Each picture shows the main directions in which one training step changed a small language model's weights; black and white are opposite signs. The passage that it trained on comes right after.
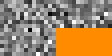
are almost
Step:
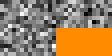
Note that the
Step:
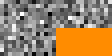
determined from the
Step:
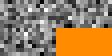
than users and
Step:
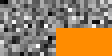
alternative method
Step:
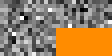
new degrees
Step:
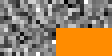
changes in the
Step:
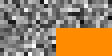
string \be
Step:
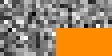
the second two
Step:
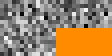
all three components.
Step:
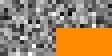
in Matlab
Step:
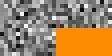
be handled with
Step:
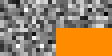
center within the
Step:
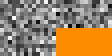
main objective
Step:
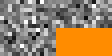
is identically zero
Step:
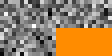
до 2 мм
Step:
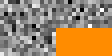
труда -
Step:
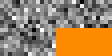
interest. A
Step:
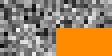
dan suci
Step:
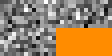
simulation results, we
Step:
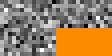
of large scale
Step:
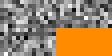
there are large
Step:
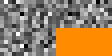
improvement over
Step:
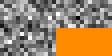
is predicted to
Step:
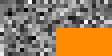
presentation we provide
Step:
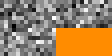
system was set to
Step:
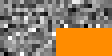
by fitting
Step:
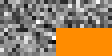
Therefore, we
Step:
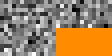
by the later
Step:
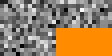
Marie von
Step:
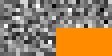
with aspect
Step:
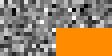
and ejection
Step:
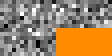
of breaking
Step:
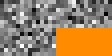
precision results in
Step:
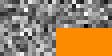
functions. We present
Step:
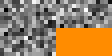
of $B
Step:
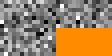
url =
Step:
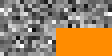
dataset in a
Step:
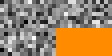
consideration is
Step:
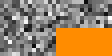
condition and that
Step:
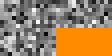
precision is
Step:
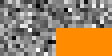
et al,
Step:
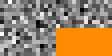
antes de
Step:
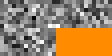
para que eles
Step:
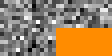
programları ve
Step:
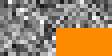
does not give
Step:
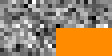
is uniquely
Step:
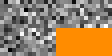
environment. In
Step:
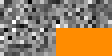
Bu ta‘rif
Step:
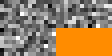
No conto
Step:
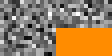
decay time larger than
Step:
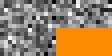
and detection.
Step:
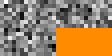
is seen that
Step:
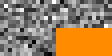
and typological
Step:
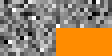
por ello el
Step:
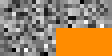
dont les
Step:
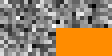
ML models}
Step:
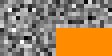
la rubia
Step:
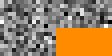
dados a
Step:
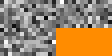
*An introduction
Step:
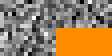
su empleo
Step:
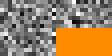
free slip
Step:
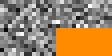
Fe II
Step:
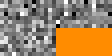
governo como
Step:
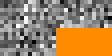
\mes\ and
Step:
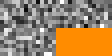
much smaller than
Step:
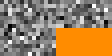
using ground state
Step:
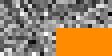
rate, the
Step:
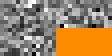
to trivial
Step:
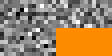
the kinetic
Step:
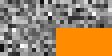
especially for
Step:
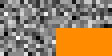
в статье
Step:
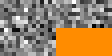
contacts in
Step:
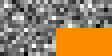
energy model and we
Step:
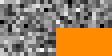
sharq va
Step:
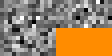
numerical results for
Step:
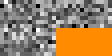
\ filter.
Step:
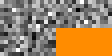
alan ve
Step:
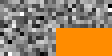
found to be
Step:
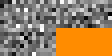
\mid \varepsilon
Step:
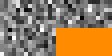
multiple extrema
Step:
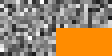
h) of
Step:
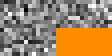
edited the
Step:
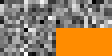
final graph.
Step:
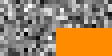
in Real and
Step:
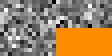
of the light
